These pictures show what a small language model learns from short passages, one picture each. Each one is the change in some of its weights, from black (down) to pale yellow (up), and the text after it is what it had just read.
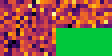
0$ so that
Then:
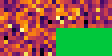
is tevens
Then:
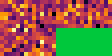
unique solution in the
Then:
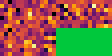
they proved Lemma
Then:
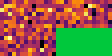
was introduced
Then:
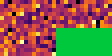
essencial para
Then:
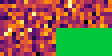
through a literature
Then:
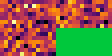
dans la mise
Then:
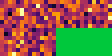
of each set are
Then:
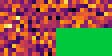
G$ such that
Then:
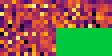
time range of
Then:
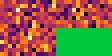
otherwise. The
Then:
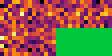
de Ética
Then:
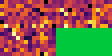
on the complexes
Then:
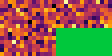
necessary to
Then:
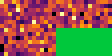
strong mixing
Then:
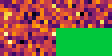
din diverse
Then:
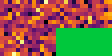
of deposit
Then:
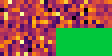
a codimension
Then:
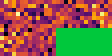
del estrés
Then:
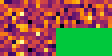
raro em
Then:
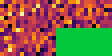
trabalho como
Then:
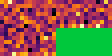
as a product
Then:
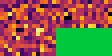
space-time finite
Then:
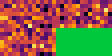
the unique solution of
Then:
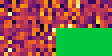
error of the same
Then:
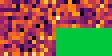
the seven
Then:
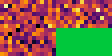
are given to
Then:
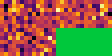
called the {\it
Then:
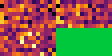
3, deg
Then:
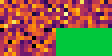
will compute the
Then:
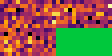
$\Delta G =
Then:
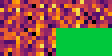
are those from
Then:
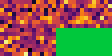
s$. Therefore,
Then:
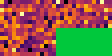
entre ativos de
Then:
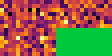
with zero mean and
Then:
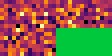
no estado de
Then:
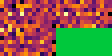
above theorem,
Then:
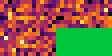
It follows that,
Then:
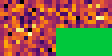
the topological
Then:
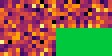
the same as the
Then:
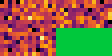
$T$, there
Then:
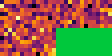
exposure to
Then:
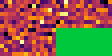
tail estimation
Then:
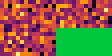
result (or
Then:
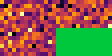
política para
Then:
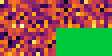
va madaniy
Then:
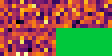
a usual
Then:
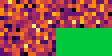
First, by
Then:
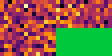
del contexto
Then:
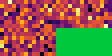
M1 pro
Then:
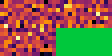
take the constant term
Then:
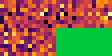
this relaxation
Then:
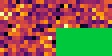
that boundedness does
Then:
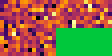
into two {\em
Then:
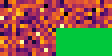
quello di
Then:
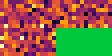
and the same is
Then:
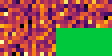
call such an
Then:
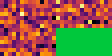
meio da
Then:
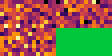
be the graded
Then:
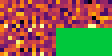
let us consider an
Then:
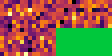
a simplicial
